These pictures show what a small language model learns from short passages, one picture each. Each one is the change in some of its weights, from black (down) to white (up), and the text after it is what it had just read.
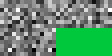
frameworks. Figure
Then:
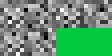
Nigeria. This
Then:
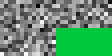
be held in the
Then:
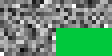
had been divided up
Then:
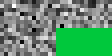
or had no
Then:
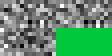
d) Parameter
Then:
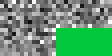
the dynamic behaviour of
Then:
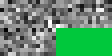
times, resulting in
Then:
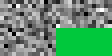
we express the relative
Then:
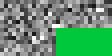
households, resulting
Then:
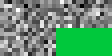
mouse strains
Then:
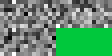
of types of damage
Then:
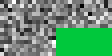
the fuel burn of
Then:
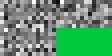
agent reliably to
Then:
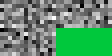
bath and
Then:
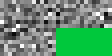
platform for a continued
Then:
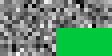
bio- pesticides
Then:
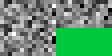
consistency and content
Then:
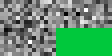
certain amount of
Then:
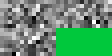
Selection Committee
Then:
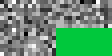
the invasion
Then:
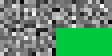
compared to produce a
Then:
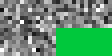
They were not difficult
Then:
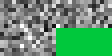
and thermal stability at
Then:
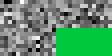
Term Definition Author
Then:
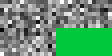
The red arrow
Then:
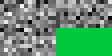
to get students
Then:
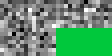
widening these
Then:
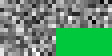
estimation did not
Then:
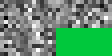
deniability should
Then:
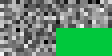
insulation coating
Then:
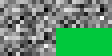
Training Institutions in
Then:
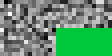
city of western
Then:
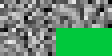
an open society,
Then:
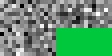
difference in functional outcomes
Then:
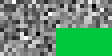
for an increasing
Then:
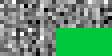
a standard cell culture
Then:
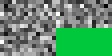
of interest rate
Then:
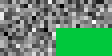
analyzing the impact
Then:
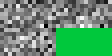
show that in a
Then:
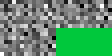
of treatment and
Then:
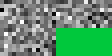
IIIrd generation
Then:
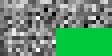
The Sample participating
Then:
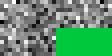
at the far field
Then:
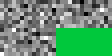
content and relative
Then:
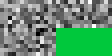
The regulatory document must
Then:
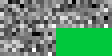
voltage versus time
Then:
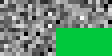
is an increase in
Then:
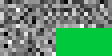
implementation of CSM
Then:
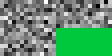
reproducible and
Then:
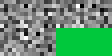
in an urban area
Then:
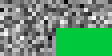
forces push along
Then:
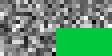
means that those irrigation
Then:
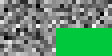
coping strategies used
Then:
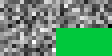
estimates a growth model
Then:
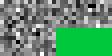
regulatory efforts including further
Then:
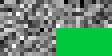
to 30 minutes can
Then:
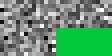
2 in Fig.
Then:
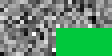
rural areas and
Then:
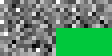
Keywords Process
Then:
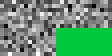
and a host of
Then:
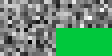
The evaporated
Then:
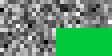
Introduction Writing
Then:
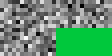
nm using an
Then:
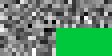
identical secondary
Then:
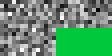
of the integrative
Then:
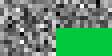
Financial Management
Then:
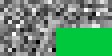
agricultural practices. This
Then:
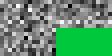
alcohol. In this
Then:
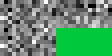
stages, including
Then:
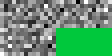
of standardized tools to
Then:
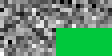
usually acquired through
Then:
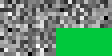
head of next
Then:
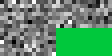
the data obtained,
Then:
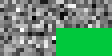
is further enhanced by
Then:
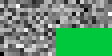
had different views as
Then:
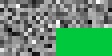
had benign
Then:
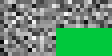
and the results are
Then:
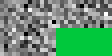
compromise maternal
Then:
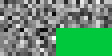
improving teacher instructional
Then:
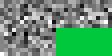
mitigate natural
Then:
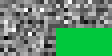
the HD,
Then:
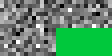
experimentation? No
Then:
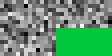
as well as
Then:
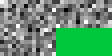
We also present some
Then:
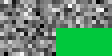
and numbered
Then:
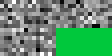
the gas turbine
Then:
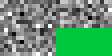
stage is only the
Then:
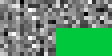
what extent do they
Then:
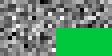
is vital to the
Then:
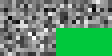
in agriculture,
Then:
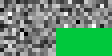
II and two of
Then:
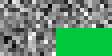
no deepening of
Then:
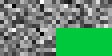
phosphor on
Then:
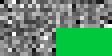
the study.
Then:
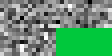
analysis showed 20 %
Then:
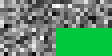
data cleanup,
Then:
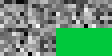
splitting strength
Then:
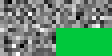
possibility of development of
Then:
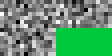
in order to obtain
